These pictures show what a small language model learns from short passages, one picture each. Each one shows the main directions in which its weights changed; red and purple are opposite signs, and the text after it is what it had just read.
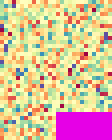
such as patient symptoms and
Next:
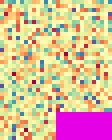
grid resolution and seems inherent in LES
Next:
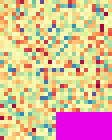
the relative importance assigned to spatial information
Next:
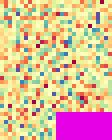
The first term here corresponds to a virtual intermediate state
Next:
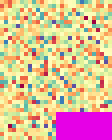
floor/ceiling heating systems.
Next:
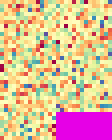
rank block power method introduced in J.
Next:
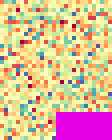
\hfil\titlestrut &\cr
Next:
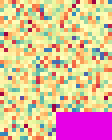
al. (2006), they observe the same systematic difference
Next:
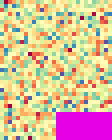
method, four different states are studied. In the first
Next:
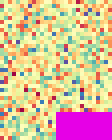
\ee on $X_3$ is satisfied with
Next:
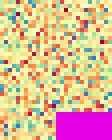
visual quality. \end{itemize}
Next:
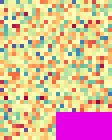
photometric accuracy using a laboratory set-up
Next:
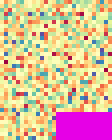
regions deduced by theory (that uses parameters
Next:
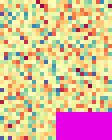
of the 2021 {ACM} {Conference}
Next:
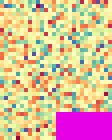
below 1 mG using a double-layer
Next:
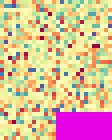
the overall effective damping profile remains symmetric with respect to
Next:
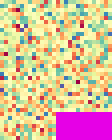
\cite{zeilinger}. Our inequality
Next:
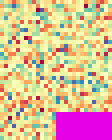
and the number of trees are two critical parameters that
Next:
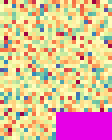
possible space of options available so that they can further
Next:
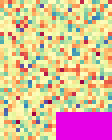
space group as published by Malliakas
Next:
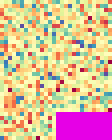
$\mu_{k}$ is constant. The cross radial
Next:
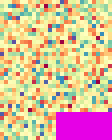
provides a complete list of mass estimates of
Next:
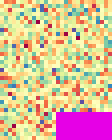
to present a new estimator which is consistent in the case
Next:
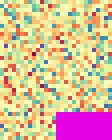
disparity of Edema from 1.33 to
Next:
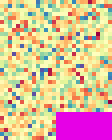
that analyze several distinct fluorescent molecules at
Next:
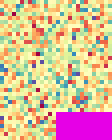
Section \ref{sec:Appendix_Algo},
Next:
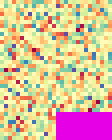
\ell_i b$, with equal branching
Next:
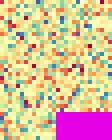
} \label{phase} \begin{center}
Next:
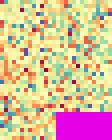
= 23\pi/60$ unless otherwise
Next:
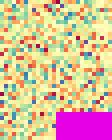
evolution of $\bm\rho(\Delta)$ for
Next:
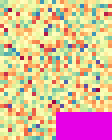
biggest nodes are not new users and are
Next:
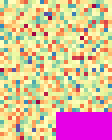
not for the actual hyperspectral analysis.
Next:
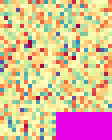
Even so, we find that the data presented by
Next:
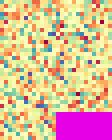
\label{eqn:rel_error} {\rm
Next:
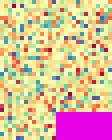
$\nabla^2$, while the nonlinear term
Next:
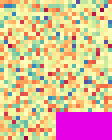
both on the substrate and on the molecules. The
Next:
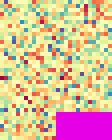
collider, to exclude other possible particle theories
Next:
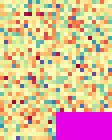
inflation (before 1 MeV) and baryon
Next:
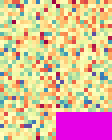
terms of a dimensionless quantity, i.e.,
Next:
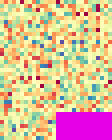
two-dimensional system with zigzag and
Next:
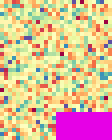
to the coupling between different channels except that
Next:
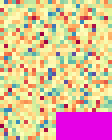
a protective barrier against external chemical
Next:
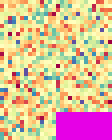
were explained in detail. In addition, due to
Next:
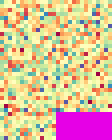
it is possible to analyse control strategies
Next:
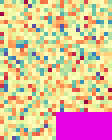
1993: {\smallfonts\rm
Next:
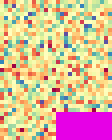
top of the $A_1$ singularity. If
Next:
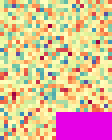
but the particle velocity is the same as in the special
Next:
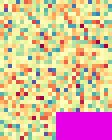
lines at $E$ = 0 and $E$ =
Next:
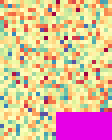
Regular superhumps are
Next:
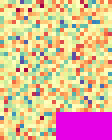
Wilczek, {\it Nucl.
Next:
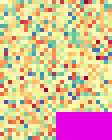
devices targeting any operational 5G frequency range}.
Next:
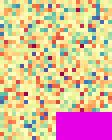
such channels relative to a fixed attenuation
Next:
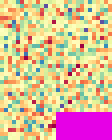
volumes. Modern simulations and sensing
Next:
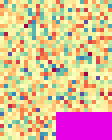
come form a sub-group as a ``blue
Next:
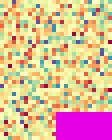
arise in the context of M-theory.
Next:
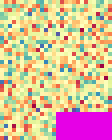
that range, down to $B-K=-1$,
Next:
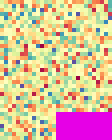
state by means of an elastic-wave
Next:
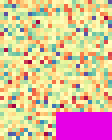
with the model parameters for both VI and
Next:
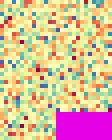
effects. We have just beginning such an investigation
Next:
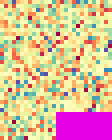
total winding number and the orientation. The power
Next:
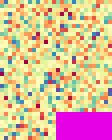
1993; However, he considered neutron decay, which
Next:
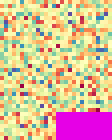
extreme-relativistic case, we
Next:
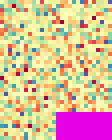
neighbours $n$ is set as $3$,
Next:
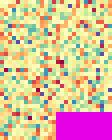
kappa distributions and solve the dispersion equation,
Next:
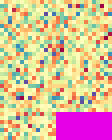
is mathematically described by identifying a large
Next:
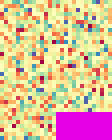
that $\cos(\theta)$ and $\sin(\theta)$
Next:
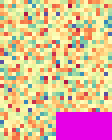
11. Methods Numerical simulations in this work
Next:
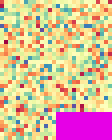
create the predecessor of the efficient
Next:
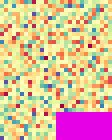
cases that deserve further investigation at strong coupling include
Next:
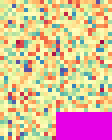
equation \begin{equation} i \partial_t
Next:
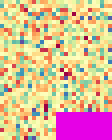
{\it Theory of Simple Liquids},
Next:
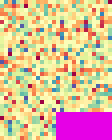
pressures as functions of temperature, along with the experimental data
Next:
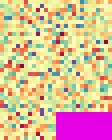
how by means of ultrafast optical excitation
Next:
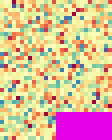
$\mathbf{y}$ differs by at least $\delta
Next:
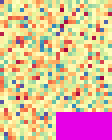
\epsilon^{(n)} &\le & \epsilon,
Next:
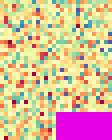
and $E(X,\zeta,t)$. These first
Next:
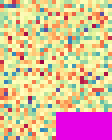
the model, $\mathcal{D}$, as the number of
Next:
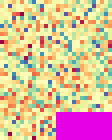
Kokkos that must be selected when installing
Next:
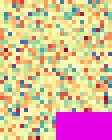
and an inflection point potential, respectively. We will
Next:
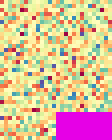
was supported by the Institute of Computational
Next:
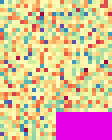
\uclid} \label{fig:flow}
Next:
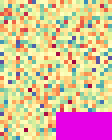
error. We also considered nine galaxies having redshift in
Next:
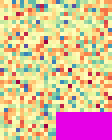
inhomogeneous flow I. Gray blocks indicate
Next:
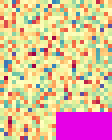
colder kinematics. The authors detect what
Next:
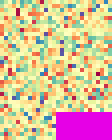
interpretation of the results depends somewhat on the nature
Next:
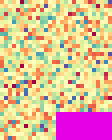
document management software. Motivated
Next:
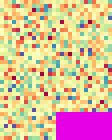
current in the induction region. It was necessary to obtain
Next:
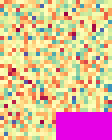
comparable to or even better than human users.
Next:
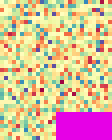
the Yangian algebras studied in this letter.
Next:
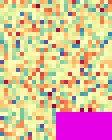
backward scattering. To be specific, the differential probability
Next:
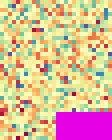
by fitting dust models to the spatial profile of dust continuum
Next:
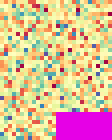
of these terms proportional to the inverse power of
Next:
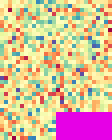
by \citet{marigo2017a}, demonstrating
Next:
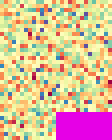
paper, we present a multi-stage control tuning
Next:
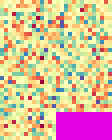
forbidden and vice-versa. The
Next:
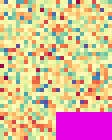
they differ in a critical manner from our work
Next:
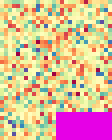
number density (in the case of singly ionized
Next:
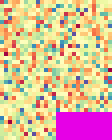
($10\,\text{arcmin}$) is quite
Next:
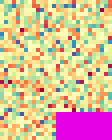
the game. It is therefore apparent, on
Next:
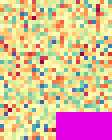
aggregating to form fruiting bodies
